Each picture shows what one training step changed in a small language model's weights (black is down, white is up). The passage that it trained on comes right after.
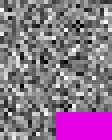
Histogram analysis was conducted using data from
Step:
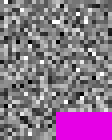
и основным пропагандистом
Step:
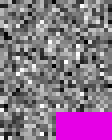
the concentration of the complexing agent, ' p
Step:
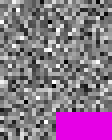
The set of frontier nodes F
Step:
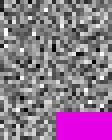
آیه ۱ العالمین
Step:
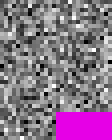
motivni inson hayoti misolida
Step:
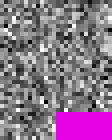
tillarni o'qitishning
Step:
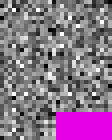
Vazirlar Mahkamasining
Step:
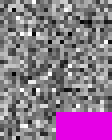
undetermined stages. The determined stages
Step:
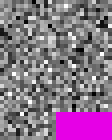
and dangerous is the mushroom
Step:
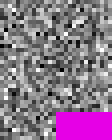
sintaktik tuzilishga katta
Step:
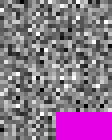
ResearchBib Impact Factor:
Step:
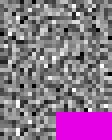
du P.C.F. fût
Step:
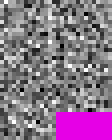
и передовой педагогический
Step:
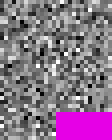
(deformacije, trauma,
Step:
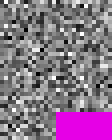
experiences, continuity, integration, articulation,
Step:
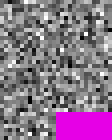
malakalarini shakllantirish va
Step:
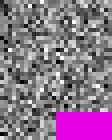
being introduced in the banking system, their types
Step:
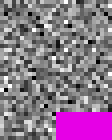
действиях, обидных
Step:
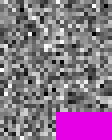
folyamatban alkalmazni
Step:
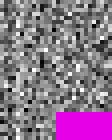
effects included contemporary group, age at first
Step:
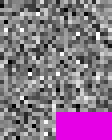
исследований использовались
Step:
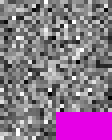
e língua, seguido de seus
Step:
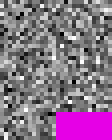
Trematerra, A. The acoustics
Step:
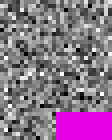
of IDSs within this paper elucidates a
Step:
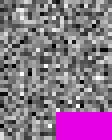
alternatives [20]. Despite extensive research on
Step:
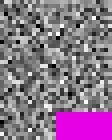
одной единственной функции
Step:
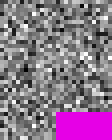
detection accuracy, which can be further increased by
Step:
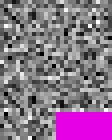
supporting information, and all patient recruitment
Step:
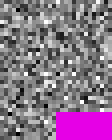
tug‘ilganidan boshlab, shaxs
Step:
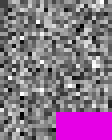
that they can be a reference for subsequent
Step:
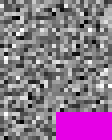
labor market. *Administrative science
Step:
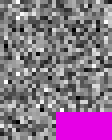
cartography is publicly available from the
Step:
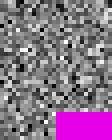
this healthy population, rather than a reflection of a
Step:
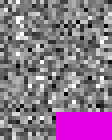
Outcomes of this research show that there is
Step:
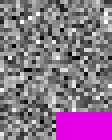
the test through various quiz types, identify
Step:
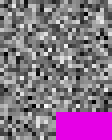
research agenda outlined here is
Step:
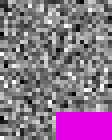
a reaction. It is the reaction of the
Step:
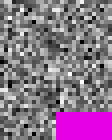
Barpeta), Barpeta³Department
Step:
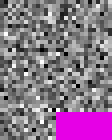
Arabia, the USA, and the UK
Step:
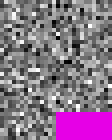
de lo que antes entendió como clases
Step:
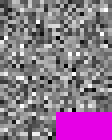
that a further reduction of compressive strength was obtained
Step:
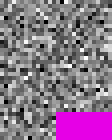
Ali ibn Sina, Mahmud
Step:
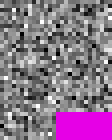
bioo‘g‘it ishlab
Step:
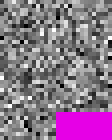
method to elicit expert knowledge: A case study
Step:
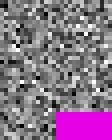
evaluar y tener en cuenta dentro
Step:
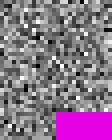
mice of a Swiss-derived
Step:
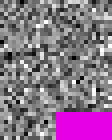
(2022). "Developing an Expert System
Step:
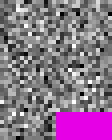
informasi gambar digital, video,
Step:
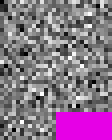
educational objectives. School plant is a
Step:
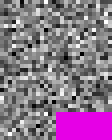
h at 4°C. The solution was freeze
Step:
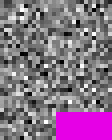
Ukrainian enterprises: strategy and
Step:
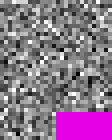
та фактичного стану сучасних
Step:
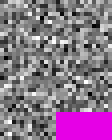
комический дискурс (на
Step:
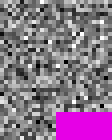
was also determined. In another set of experiment 1
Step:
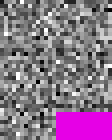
urine. His investigations showed non
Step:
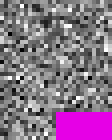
Cita en APA: Salazar,
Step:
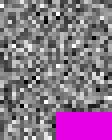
two key elements that trigger the Fear of
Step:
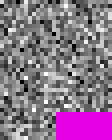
ularda, ayniqsa,
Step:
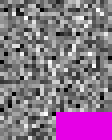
já se achando detidos varios
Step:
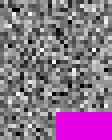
involving liquid or gas phase processes as
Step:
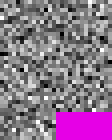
parte do Subdiretor Adjunto
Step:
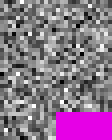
tushadigan, uning maromini
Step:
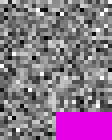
mantiene costante l'esigenza di
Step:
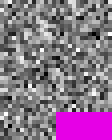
properly This guide is at the disposal of
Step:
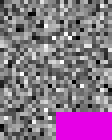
Борисовец Д.С.,
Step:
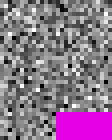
the transport through the narrow sounds of the
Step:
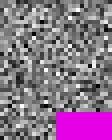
The single event generator creates neutrons
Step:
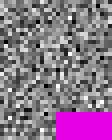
статистическим нормативам
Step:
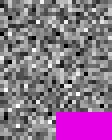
will be exploring here. There are a number
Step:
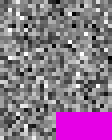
These measures aim to reduce environmental pollution
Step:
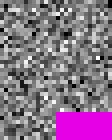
streaming and batch data processing
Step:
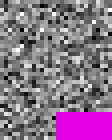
is evaluated using theoretical, simulation and
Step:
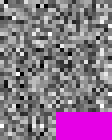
tuzilishining o'ziga xos
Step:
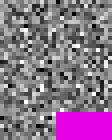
учасників до своєї
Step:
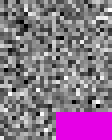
- Kotler, P., & Keller,
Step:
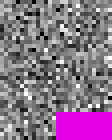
Table Vehicles_Insurance
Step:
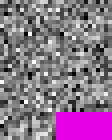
următoarele [7; 8;
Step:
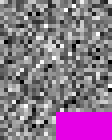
gall midge (*Orseolia
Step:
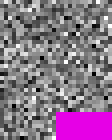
development opportunities, insufficient ICT
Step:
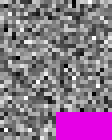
(left) and resulting graphical output
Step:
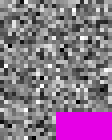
simulation and case study. *Heliyon*.
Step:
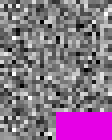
by using literature review approach or literature study. The theory
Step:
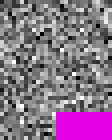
the baseline 3) Cannot indicate if
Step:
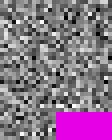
na Formação Docente de Língua
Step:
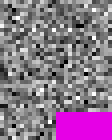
problem. This may be written functionally as
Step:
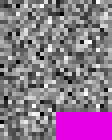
Следовательно, и понятие
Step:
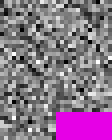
в том, почему они были
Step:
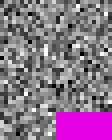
и $F = 0$ в круге
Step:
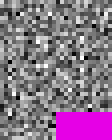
subjects studied. There was no statistically significant relationship
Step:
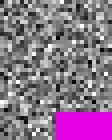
яруса побега, а также
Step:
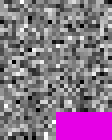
to document human rights violations caused by Israeli
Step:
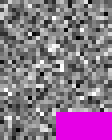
cepat, dengan tingkat
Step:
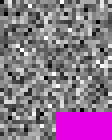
підґрунтям для розвитку
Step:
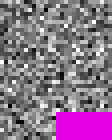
Similarly, Dele, Wakil,
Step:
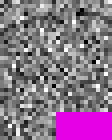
AST values were significant in the liver akin to
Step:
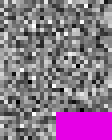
mediu benefic comunicării,
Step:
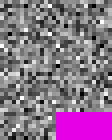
parte, do indivíduo 3 Não
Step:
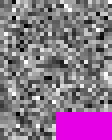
aniqroq tasavvur qila
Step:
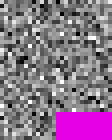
приводят примеры,
